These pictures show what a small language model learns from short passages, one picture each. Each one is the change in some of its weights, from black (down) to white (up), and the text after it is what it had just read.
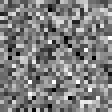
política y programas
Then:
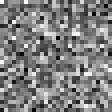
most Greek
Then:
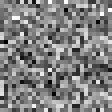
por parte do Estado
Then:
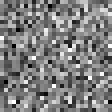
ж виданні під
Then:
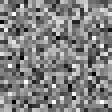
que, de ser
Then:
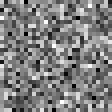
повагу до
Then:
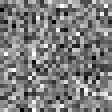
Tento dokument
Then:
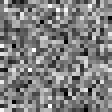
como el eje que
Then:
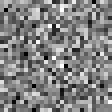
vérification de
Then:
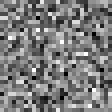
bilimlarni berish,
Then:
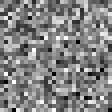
which include the
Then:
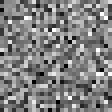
je nisu
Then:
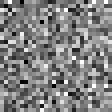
a las acciones de
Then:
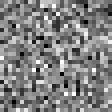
Galicia /
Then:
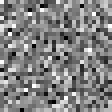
– Representada
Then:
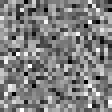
va taqribiy
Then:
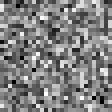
interes constant și
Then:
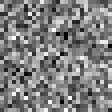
and psychological
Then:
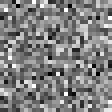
alguna manera la
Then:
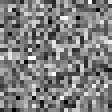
моды, способных
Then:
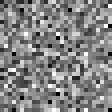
diminui os
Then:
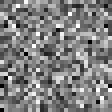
reforms in the
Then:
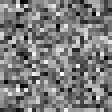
S N N S
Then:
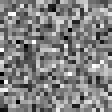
deve agregar
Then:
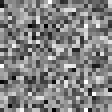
ва учинчи
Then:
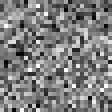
Analysis Note
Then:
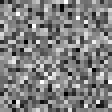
analizo ter
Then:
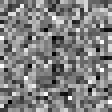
especialmente en los
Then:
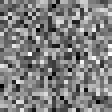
programas tienden a
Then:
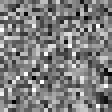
tan cercana a
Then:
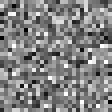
deste artigo,
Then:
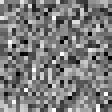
был сделан
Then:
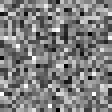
un estilo
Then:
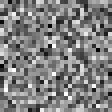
do limite de
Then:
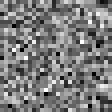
ongilligi bilan
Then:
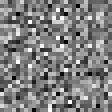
Холланда и
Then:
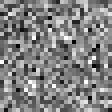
la mode dans
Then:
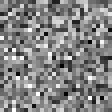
creativity of the
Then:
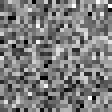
global yang
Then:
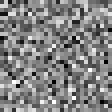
de calități
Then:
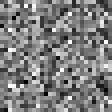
of involving
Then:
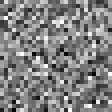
their impact on
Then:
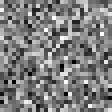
квітня на
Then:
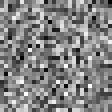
Innovación, como
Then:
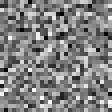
sobre as revelações
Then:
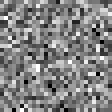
the basis of
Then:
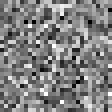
responsabilidad -
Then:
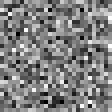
las cuales se
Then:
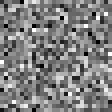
- Parker,
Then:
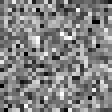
Office of
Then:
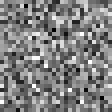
не само като
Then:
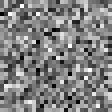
exploratorio y
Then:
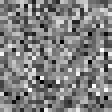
их защиты между
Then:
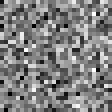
a single
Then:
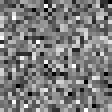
IQD é um
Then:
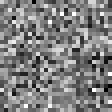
Carta da Dança
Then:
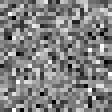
adalah Pura
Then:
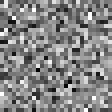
de gravida de
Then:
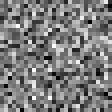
انجام و
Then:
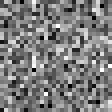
parte a los procesos
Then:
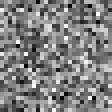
New York :
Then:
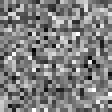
ahamiyati va hisob
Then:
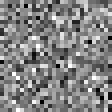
у большинства
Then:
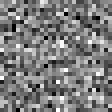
ma'noda bilim
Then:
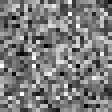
KAS in 2
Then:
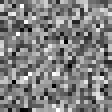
a Internet é uma
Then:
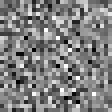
ҳам антоним
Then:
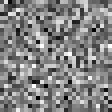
del comportamiento de los
